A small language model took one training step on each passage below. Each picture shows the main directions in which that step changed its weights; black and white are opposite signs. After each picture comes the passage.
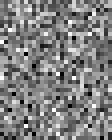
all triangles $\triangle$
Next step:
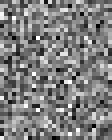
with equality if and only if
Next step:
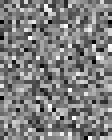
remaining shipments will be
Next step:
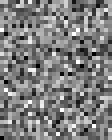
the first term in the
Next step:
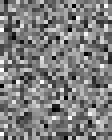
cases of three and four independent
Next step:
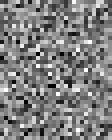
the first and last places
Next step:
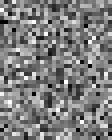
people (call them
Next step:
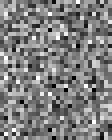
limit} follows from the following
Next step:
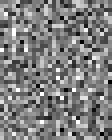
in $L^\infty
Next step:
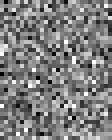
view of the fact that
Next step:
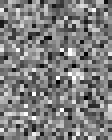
a universal point of view and
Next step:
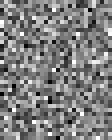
patient has the same
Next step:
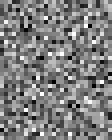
to mortality and
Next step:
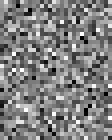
beginning of Section 3)
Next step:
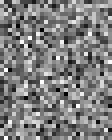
easy to implement in any
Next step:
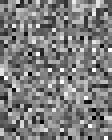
the statement analogous to this
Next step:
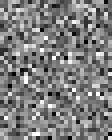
a necessary and sufficient condition for
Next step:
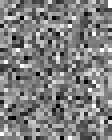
&<\frac 1{\varphi
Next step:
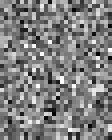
$w$, the sum of
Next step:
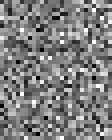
The empty pyramid
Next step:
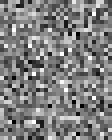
the provided examples generated and verified
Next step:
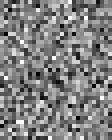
its inverse process. Let us
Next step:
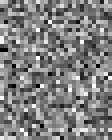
l'existence de la
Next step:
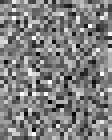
and latent variables, the
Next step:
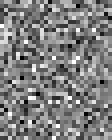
sets in products of cycles}
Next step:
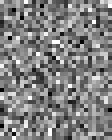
+ \div \la
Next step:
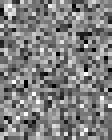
if $\R$ be a
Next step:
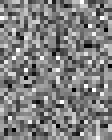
and $\supp \varphi
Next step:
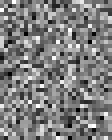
has its sides parallel to
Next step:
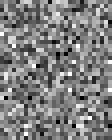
$\mu$ defined on a
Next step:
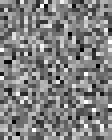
that $R$ is
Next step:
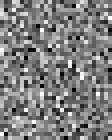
set of $D$ contains
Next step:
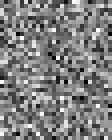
therefore the formal definition the linear
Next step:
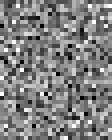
Now let us look at
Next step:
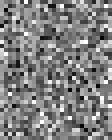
metric which is real analytic on
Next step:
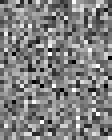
the initial configuration is a circle
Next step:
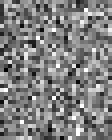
weight distribution of the cyclic
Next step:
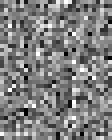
course that $\Theta^3
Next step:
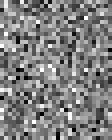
assume that we have chosen
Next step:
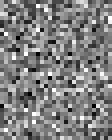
map is bijective for
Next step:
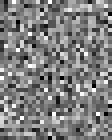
case greek letters such
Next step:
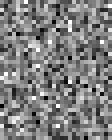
some $ \alpha \ge
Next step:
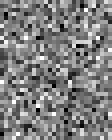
as an estimate of the corresponding
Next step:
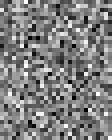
some simple closed curves to obtain
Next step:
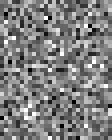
to zero, as $x
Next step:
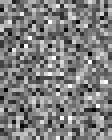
groups and braid groups to
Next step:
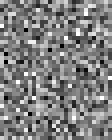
be treated in the same
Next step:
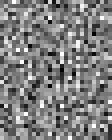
is frequently chosen as some
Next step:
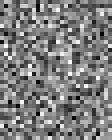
logarithmic factor [cf.
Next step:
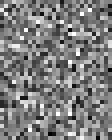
S_n$ and let
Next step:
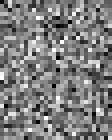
\section*{Introduction} Let
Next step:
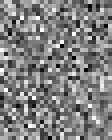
On the other hand, since
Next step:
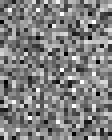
Sem.\ Univ.\
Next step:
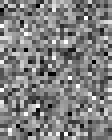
Martingales and singular
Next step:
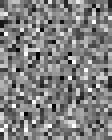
problem remains open for these symplectic
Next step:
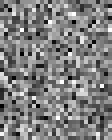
commutation rules:
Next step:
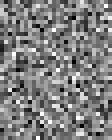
subbundle of forms of type
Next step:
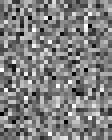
todo $\alpha,
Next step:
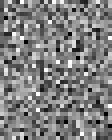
of $P$ does help
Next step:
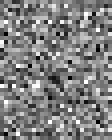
ratio log-concave. For
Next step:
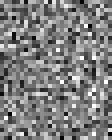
and $x\ne
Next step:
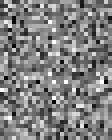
uniquely determined by the following
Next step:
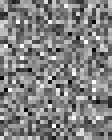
problem is one of the
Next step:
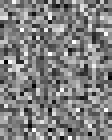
is a probability density function,
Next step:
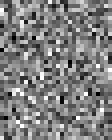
then $f$ is faithful
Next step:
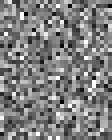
presents an equation-free
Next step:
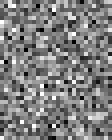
compatibly with the original
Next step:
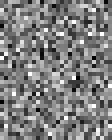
a surjective local homeomorphism. The
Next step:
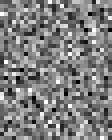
Lebesgue measure, then $f
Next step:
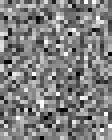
\prec \psi$ if
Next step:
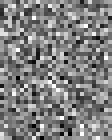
equipped with a topological system such
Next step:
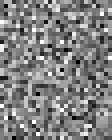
during selective laser
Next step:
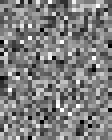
the $z$-direction
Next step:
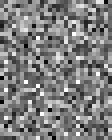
a constant multiple. Note also
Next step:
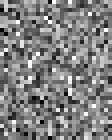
codescent morphism}.\ \
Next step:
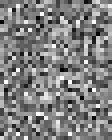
the improved F-cycle iterations
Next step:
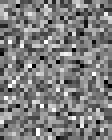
in Dimension Lattice
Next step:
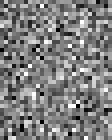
standard propagating wave
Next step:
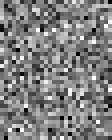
Let $H_z$
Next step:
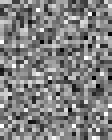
non-holomorphic data the resulting
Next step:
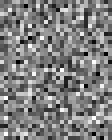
result to the problem at
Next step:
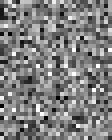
algebra of the fields of bounded
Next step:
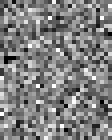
\end{Lem} Since
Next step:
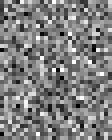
of complex structures on the torus
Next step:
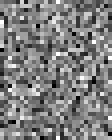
\[ \begin{bmatrix}
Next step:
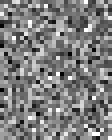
basis, low-rank
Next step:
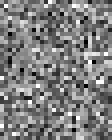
Boyd proved that every
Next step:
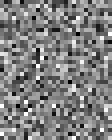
also important and creates only
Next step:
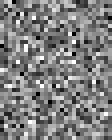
tangent bundle) and hence that
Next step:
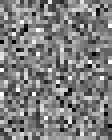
$h_K$ and
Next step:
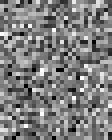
the Lie group of all
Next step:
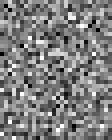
proportional to the volume of
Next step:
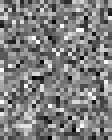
without requiring assumptions on
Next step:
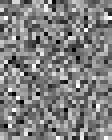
are called the tangent numbers or
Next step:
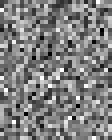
an NP-complete
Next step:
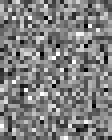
to be of general type if
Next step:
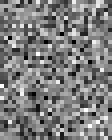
the notion of bialgebra
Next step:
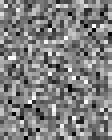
(40)$$ Using feasibility
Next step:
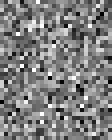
the CG algorithm implicitly
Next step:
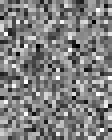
eigenvalue problem and we are going
